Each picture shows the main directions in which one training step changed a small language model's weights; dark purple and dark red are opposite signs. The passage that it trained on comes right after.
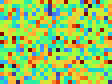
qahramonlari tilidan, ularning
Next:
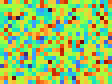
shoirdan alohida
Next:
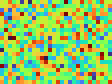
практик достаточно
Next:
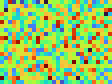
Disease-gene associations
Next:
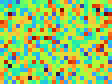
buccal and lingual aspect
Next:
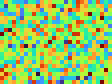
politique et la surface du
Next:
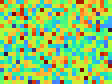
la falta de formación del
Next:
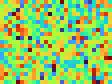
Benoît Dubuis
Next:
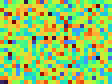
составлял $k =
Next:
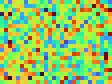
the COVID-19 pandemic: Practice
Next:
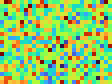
test reports provided. The FDA
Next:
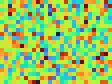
uning hududlarini ijtimoiy-iqtisodiy
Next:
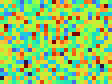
engines to enable the other
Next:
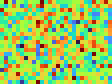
STM operation has been utilised to
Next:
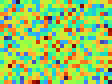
also control the 12 BiA MTH
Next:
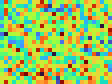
to the detection of the holder and
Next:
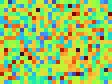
навида 9,5
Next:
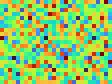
Web of Conferences*
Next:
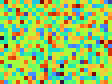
flow then a second tourniquet
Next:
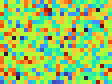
formula of the revisionist policy
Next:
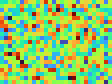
зміст просвітницької
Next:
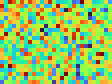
de valor para a organização e a
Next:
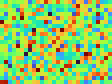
Conclusions This study shows that
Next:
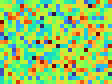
in Figure 12) we can
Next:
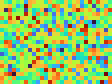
such a big change faced in
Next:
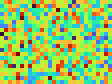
asymmetry in molding
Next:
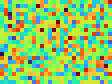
or participating in the invitations
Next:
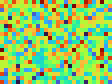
of Cu and Nb (a)
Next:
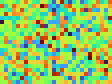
doses of nitrogen
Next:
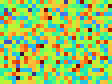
\Delta; \Omega;
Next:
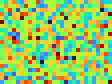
country, the network of institutions for children
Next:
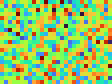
nicht erst im Schulalter
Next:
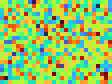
opmerking vergroot
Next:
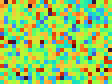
redusă, în al
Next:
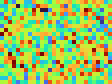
expand diagnostic and treatment practices.
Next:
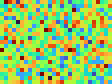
looking for exactly this
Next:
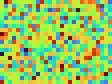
thylakoid membrane is
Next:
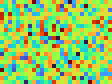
distribution of haemoparasites
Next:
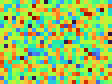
5 m (after 236 optimization
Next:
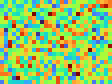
como señala García
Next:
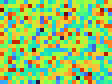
“high and lifted
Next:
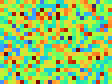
que se basan en construir la
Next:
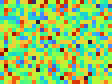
innovate indigenously that can
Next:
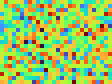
Legal Services Authority
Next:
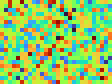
Figure 2: Screenshot
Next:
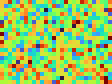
harminc évben a
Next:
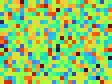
Education, Hosted from New
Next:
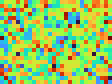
*National Center for Education
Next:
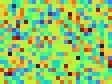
OPEN SPACE IN
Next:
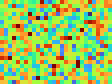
representation learning model CLAP that
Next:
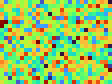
[26]. The Graphic
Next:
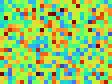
FAVL, nacido en
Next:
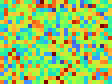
spatial cognition or mental
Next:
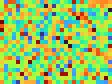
point of view on the structure of
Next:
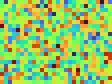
for chemicals, heavy
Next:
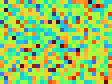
but also plays an important role in
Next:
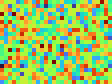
Chéjov*, que
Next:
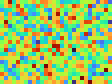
jismoniy tayyorgarligini
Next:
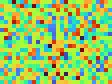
desarrollo; en oposición, en
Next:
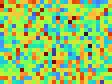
de suelo para mantener un
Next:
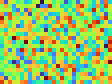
based on the concept of Spiritual
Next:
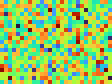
of simple assumptions. The forming
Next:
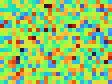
een verschuiving zien van
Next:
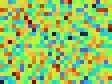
organ donation (i.e.,
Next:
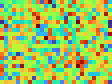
to discuss whether social imbalances
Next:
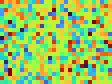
Tanto o café quanto
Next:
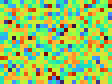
missing some less severe cases
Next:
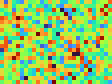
JP is a shareholder of
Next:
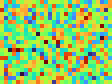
mapping Pr_i values ranging
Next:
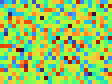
pottery, glass, and
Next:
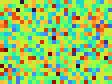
March, 2013, there were
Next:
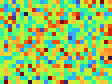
Cu, Au, Ag,
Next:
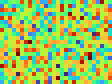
bir bo'g'indan
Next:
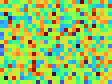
and selected the one that stood
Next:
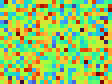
southern coast of
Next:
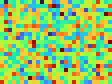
contributed to the discussion and conclusion
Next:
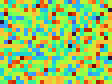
and the Indian social structure were that
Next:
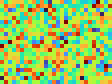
applications or characterized by specific combination of properties
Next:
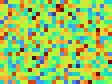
um ativo valioso. O
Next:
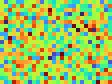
rivojlanadi, ularning yashil rangi
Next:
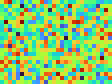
imkon beradi. MTT bolalarning
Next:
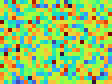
processes, several domains like product
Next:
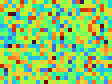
Bunday yondashuv bugungi
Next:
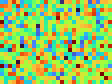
majority of samples (55.29%).
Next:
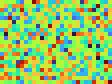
sustitución, reducción y
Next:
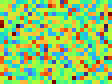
with PGPRs, above
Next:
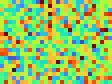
restou constatado que
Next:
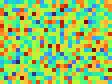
Executive by using the
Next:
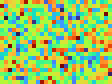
Ne hayrat ko’zi,
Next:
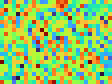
- Vollständige
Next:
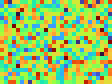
и предварительного
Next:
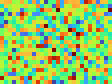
drive SM₆,
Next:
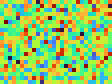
fiction ♦
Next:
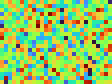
Distrito Federal.
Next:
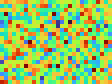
and then the data were downloaded
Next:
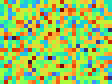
globe injuries. Other studies
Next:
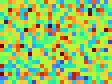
children. Radicular
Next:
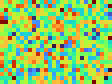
батьків, тренерів
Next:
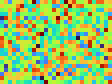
diabetes, 9.3% of breast
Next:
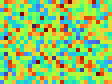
jejich druhovou
